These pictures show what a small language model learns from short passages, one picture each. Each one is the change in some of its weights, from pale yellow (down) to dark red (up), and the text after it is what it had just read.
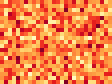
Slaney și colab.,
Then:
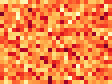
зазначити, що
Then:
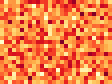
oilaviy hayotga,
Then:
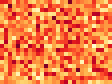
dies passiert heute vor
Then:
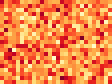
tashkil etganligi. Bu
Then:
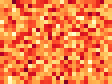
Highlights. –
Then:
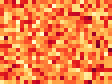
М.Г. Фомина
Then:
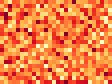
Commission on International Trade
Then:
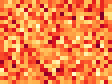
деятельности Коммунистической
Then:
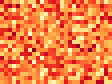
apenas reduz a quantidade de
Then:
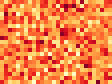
xos bo'lib, bu uning
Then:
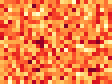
Зокрема, одна
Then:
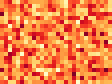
hat es in den unterschiedlichen
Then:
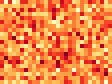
существование в этой области
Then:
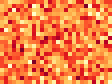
om een goed beeld te
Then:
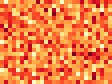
uning yozilishiga qarang va
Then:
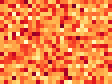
antimicrobial and
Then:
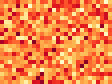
для жизни чаще всего
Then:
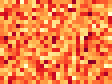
words — Fire management,
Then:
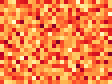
materialni qanchalik
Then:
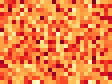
um experimento passível de
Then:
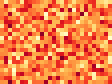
“existente” en sentido
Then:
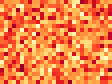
de los actos de la
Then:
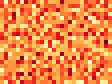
pacientes portadores de lesões
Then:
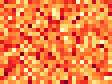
Bu o‘quvchi uchun
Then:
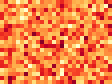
марказлари”га 2019 йил
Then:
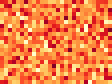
bo‘lgan vaqtda shu
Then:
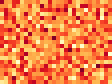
tillerde salıstırw
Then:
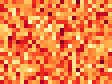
can” deyə başına
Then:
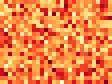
la Intendencia, el
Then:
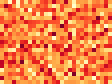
и размещать их в
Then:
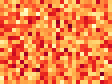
Ботаникада –
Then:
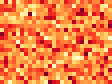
маданий ўзига
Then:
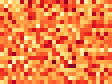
бу олинган материални
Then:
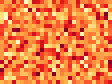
науки и высшей
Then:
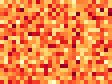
yang dirancang agar
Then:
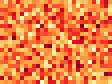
e possono continuare a
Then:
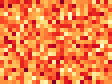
está associada a capacidade de
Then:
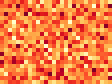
обеспечить высокое
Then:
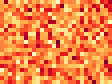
Atlantis* içinde,
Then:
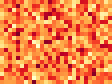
zijn voor de objectiviteit
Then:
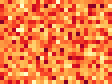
ist sehr prägend für
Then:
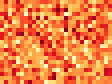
війною [7]
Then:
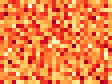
молодых ученых:
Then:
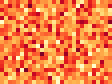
productivă și utilă
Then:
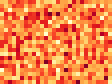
organi hisoblanadi. U butun
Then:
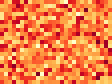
в составе препаратов
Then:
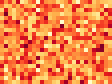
elaborati - 10.3.
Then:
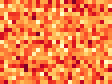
сутністю акмеологічного
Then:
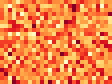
one of the most important
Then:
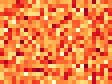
de Sprosswand,
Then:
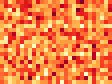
doirasida saqlanadi va
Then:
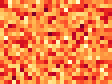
percentages zouden
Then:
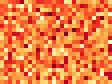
do atual Estado de Mato
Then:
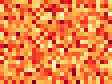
hamda axborotlarni yanada takomillashtirish
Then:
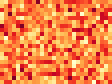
menurun dari 11,89
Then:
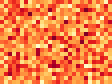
qo'yilgan masalalari haqida
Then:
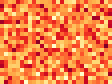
языковой. Но
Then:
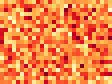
pueblo”) se
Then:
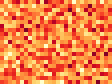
Costa-lima discute
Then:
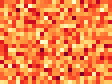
UAV for radiation
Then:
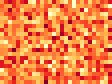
ему сообщать о
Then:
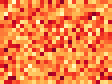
para outras IES por meio
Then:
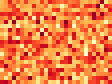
plataforma vem
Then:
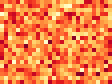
а також Закону України
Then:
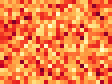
наук (духовность)»
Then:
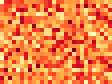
навчання* Джерело:
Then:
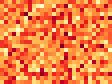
con su dama*, una
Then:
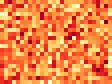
73]. Контент
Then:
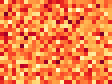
et la consolidation de
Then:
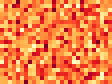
son estas tres: 1.
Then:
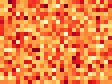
Civil. Paso a
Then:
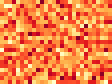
ta‘sir qiladi.
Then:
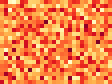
concepción del *homo
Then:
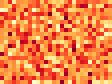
was developed by Schaufeli
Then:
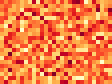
4 MDR müssen
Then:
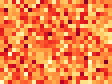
State Pedagogical University Uman,
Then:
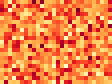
открывает новое в
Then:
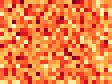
етиштиришнинг энг
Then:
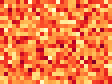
стиля в целом.
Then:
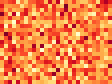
a la moratoria como
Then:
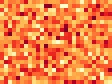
hamisha uning haqqoniy
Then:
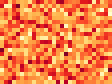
ke segala bidang
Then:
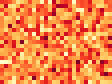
como demonstrada neste
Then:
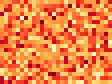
The study focuses on
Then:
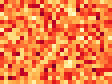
на выполнение социальных
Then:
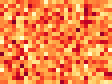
registrándose en audio
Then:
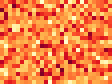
Матери! Каким
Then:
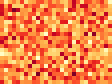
entre estas dos variables ($P <
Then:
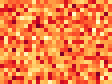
yo, Desam ne ajab
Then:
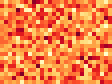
específicos são prescritos para
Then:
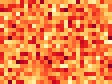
распределения элементов
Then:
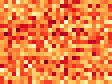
oralig'idagi 60
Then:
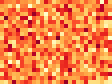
a otras instituciones, aunque
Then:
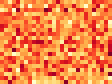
olib keluvchi xavf omillari
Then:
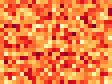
PRESENTACIÓN Esta
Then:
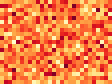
además a un solo gesto
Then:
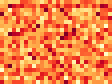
seu objetivo é fornecer as
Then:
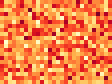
к общей фискальной
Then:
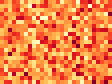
Tema de gran importancia,
